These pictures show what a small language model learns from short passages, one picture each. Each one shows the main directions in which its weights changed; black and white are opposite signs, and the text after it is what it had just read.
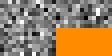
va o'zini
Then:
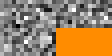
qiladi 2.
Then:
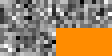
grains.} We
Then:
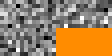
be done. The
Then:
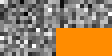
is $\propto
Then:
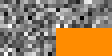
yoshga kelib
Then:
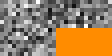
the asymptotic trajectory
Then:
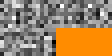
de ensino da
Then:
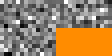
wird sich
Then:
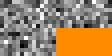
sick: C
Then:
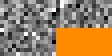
isolated surface
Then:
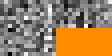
the calculations for
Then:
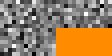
uchun raqamli
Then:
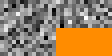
will slow it down
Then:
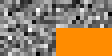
fivebranes one
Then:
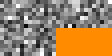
y medios que
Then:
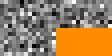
PTAs using
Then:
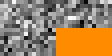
sum of the quark
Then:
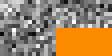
token of the
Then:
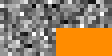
katta foyda
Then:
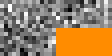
even in the
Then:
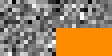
чином, у
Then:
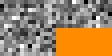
interference from other
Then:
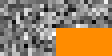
classification tasks.
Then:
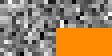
near the edge of
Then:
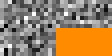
transitions: a
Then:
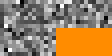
red line is a
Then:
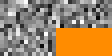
our approach:
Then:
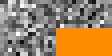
the $n$
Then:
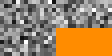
materiallari va
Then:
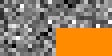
horas de
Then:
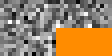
transformista y
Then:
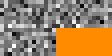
як ба як
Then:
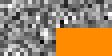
graphene in bulk
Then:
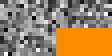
can be described up
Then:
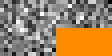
tiga aspek
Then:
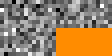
ammo bu
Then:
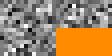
common ground. In
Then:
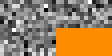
imkonini beradi.
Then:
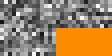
physics which seems
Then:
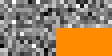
seeing to be
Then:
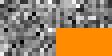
mapped with
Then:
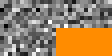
designers entre os
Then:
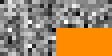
the minimum of a
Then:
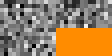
the same amount in
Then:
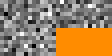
and some eventual
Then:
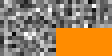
mechanics are well
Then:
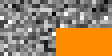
null world line.
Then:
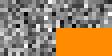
shown in Figure
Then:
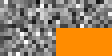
and viscosity
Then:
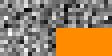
the pretrained
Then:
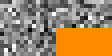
of variable in
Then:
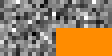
diode, each
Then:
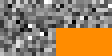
its energy gap between
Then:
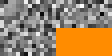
and data analysis:}
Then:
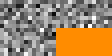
inclusion of a
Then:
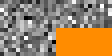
und Rollos
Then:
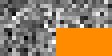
clear that the
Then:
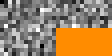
arborées et
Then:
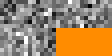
to obtain the
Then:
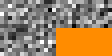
new eigenstates
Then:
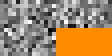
the expectation value
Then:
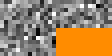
and in each experiment
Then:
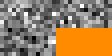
observed in the
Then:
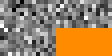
и творческой
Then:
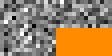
isotherm under
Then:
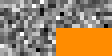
relative galaxy size
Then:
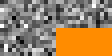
(f) with
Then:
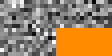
to excite all
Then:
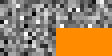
Nama :
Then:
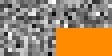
correlation function in the
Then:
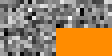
When the shells
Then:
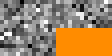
enclose a
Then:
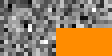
provided by the All
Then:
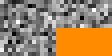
form. This form
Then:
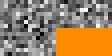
une assurance
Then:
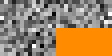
and gives access to
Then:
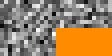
values, and
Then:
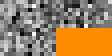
the previous representation
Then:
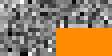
the desired output
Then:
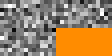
internal electron or
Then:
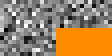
loss between the range
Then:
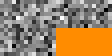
These progenitor
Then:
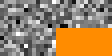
como precedente
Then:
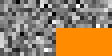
bei deren
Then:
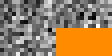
rewrite the
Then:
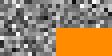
estudante que
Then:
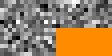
user programs.
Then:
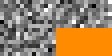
surveys and
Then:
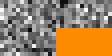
is constant since the
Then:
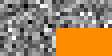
where each atom is
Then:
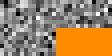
states) are present
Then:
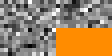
especializada em
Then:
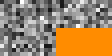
trends are observed
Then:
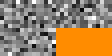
baholash uchun
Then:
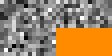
at a given wave
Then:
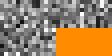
umumiy va
